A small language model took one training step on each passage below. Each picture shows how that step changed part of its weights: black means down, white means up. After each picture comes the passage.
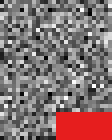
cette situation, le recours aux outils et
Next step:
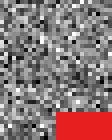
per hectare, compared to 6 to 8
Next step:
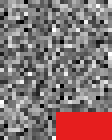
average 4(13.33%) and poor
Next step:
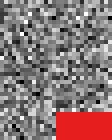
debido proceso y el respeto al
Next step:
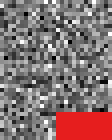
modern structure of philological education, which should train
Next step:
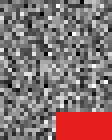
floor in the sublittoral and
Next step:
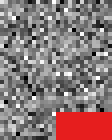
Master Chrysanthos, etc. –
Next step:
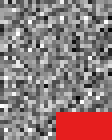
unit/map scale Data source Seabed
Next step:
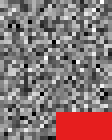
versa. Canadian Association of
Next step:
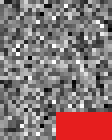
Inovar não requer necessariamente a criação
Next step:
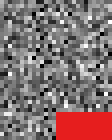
neither the police nor the health officer could convince
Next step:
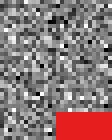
गळती समस्या
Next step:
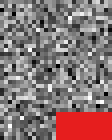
pratique nationale projetée. Il a
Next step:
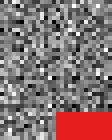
التجارة الإلكترونية
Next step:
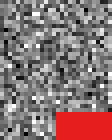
stock price of manufacturing companies in the
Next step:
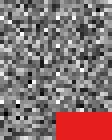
включає: довіру
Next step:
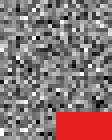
powerful 32-bit program designed for a
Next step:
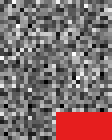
é de grande importância a prática de atividade
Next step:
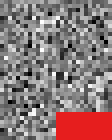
завершения межселенного
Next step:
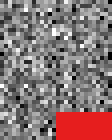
Biomedical Research in CIS Member States
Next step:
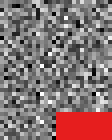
mendalam tentang masyarakat dan
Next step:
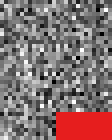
and evaluating the diversity between them is essential.
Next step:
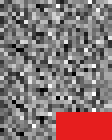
keltirib chiqargan asoratlar -
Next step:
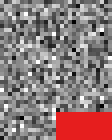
made this species clearly different from all other European species within
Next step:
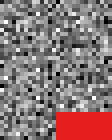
Purpose 1. "children's
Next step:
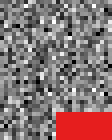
worden aangevaard. Ik heb
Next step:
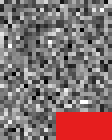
and Khan (2011) write that constructivism
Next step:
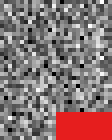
cycle and thus changing our ability to grow
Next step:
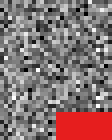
such as reading, spelling, comprehension, and
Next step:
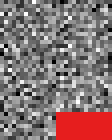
1985. *Resepsi Sastra*.
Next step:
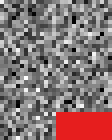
2011). As a result, a similar functioning fixated
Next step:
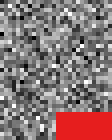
y -plane), direct modification of the properties of
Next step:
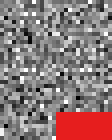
amaliyotga asoslangan umummilliy
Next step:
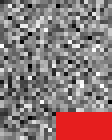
penggabungan usaha bisa
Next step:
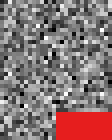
among the risk factors assessed during the study. Feed
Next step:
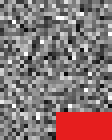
news*”, aplicados ao campo de
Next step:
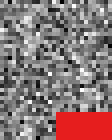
were detected at different work shifts and time points through
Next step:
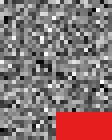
propicio el trabajo con las familias desde la
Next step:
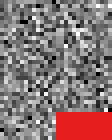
Romania. He worked in the
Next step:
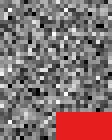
ability to manage, self-control and control,
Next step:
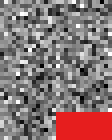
number of points approaches infinity. The results of this
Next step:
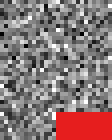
great public health achievements of the 20th century
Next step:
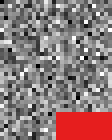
yuboriladi. Hozirgi
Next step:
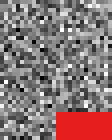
Suitable for all skin types. - 100%
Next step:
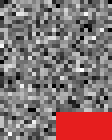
сосудистую дисфункцию.
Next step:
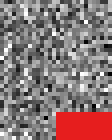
less than former approach. Table I summarizes these
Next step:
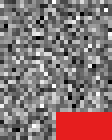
priori biological knowledge, microarray analysis can become
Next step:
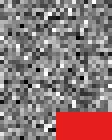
open-cast in Upper Tiru reveal differences
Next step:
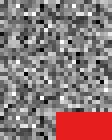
Sutika rogas. The Sutika
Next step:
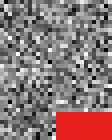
extended reality (XR) technologies into
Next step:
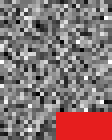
museum institutions have undergone significant changes
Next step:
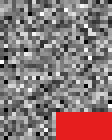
$N = 8$. These performance gains are also
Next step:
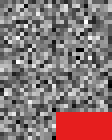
order to discuss the effectiveness of inverter performance, it
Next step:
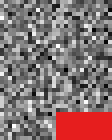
выходящий за его пределы»
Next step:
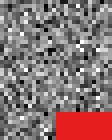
obstante, al ser una economía
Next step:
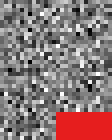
$\alpha_0 \rightarrow 0$
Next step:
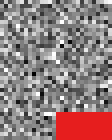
Sharqshunoslik qo'lyozmalar
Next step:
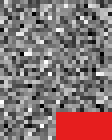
\text{ ton} / 1 \text{
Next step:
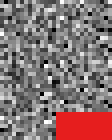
potential of deep learning methods, the amount of data should
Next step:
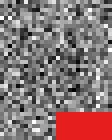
Vaala in May 2017. Photos
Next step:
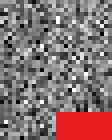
‘dynamic barricade’ restore or
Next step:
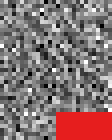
– заведующий кафедрой
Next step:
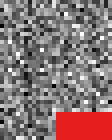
academic literature and published case studies. In this way, a
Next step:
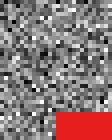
to nearby hills until the floods
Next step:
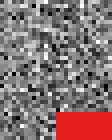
coaching. While [11] also captures
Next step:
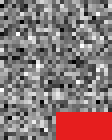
accuracy of the proposed system is obtained using two ratios
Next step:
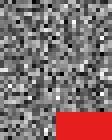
operation of the schools where their children attend.
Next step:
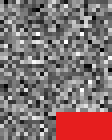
balance between exploration and exploitation. It
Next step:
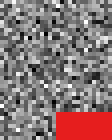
254 (100%). Other peaks were observed
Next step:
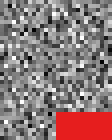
помощи при управлении педагогическими
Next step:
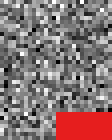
the end of this document. Cell surface staining was
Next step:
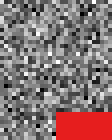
may die from asphyxiation before losing
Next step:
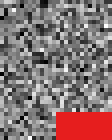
utilizing polylactic acid (PLA) and
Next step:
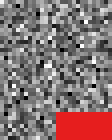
five ethical principles detailed by Kamocki &
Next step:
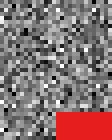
sho'rlangan yoki hatto sho'r
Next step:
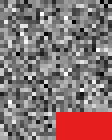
con monedas extranjeras y otros
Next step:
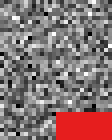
disaggregation of a legacy soil
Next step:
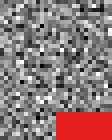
Metabolic Syndrome in PCOS women
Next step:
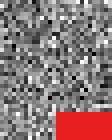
em mães com pré-eclâmpsia
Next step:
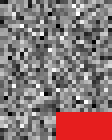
source) untreated exposes people to the risk of
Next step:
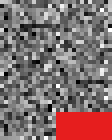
the whole of mathematics, which contextually
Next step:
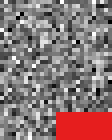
carrying aircraft structures. Examples
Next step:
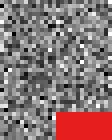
complex by slow interchange. The anation rate
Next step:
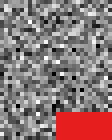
between students from both types of universities, except for
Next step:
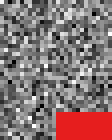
networks was introduced as an attempt to capture and
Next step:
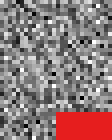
research infrastructure) DG/Agency Research Executive
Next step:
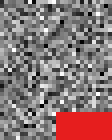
loyihalar, diplom ishlari, ilmiy
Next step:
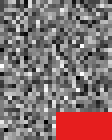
subordinação simbólica das mulheres.
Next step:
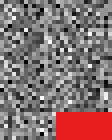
Novi Sad, Serbia Dr.
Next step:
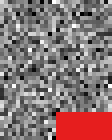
X+ and X- direction in the range from 0 to
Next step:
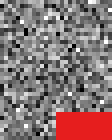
organlari, xo'jalik yurituvchi
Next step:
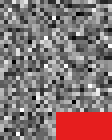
oxidation. Further the plot of
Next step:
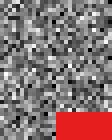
dos dados resultantes das repostas abertas ao
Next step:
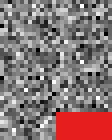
millions of people around the world. It involves between
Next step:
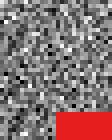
sources remains a valuable field for literary
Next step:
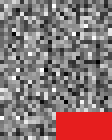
by systems with the prevalence of water structure and
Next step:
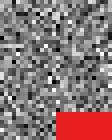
socio-ethical foundations of society, the importance of
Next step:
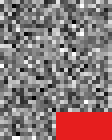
a research infrastructure for the development of open scholarly communication
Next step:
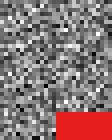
حيث تم فيه حصر
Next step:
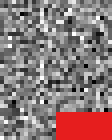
metabólico según variables sociodemográficas
